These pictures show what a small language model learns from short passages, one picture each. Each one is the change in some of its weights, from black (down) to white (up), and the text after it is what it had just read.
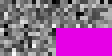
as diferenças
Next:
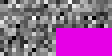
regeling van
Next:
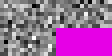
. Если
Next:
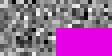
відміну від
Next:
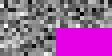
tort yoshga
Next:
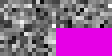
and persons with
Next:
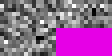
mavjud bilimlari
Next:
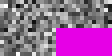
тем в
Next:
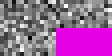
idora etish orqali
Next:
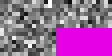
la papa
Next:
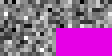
mas ya que
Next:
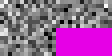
خون و
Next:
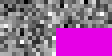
maktab va
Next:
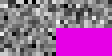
до АБЗ
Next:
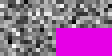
В частности,
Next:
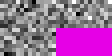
— середня
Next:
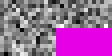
Buradan da
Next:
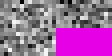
nombreux à
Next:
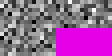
uma população
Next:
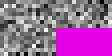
imaging. .
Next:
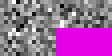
Forschung zum
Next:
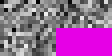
de mesure du
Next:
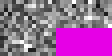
de ambos os
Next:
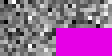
Bu haqida
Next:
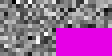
средства на
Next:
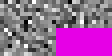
sombra de
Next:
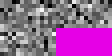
para realização de
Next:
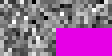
ao DNA
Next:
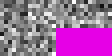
– Available
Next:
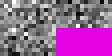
associated with
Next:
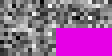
da face da
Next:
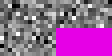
do mercado
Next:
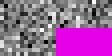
dan efektif
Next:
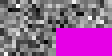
— dat bij
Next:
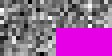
de mayo de
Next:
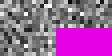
n'a pas
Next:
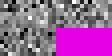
у ёки
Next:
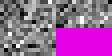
se trata de
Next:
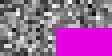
ishlab chiqarish
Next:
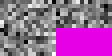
o políticas e
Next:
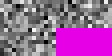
de emociones
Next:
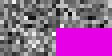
was to develop a
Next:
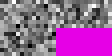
di samping
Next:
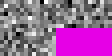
de academische
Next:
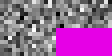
la determinación de
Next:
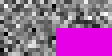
Aspectos da
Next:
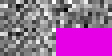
в себе
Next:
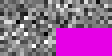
level of
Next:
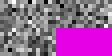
dan geld in
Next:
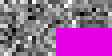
Natur- und
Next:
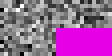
reflexão sobre
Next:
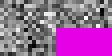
dentro do qual
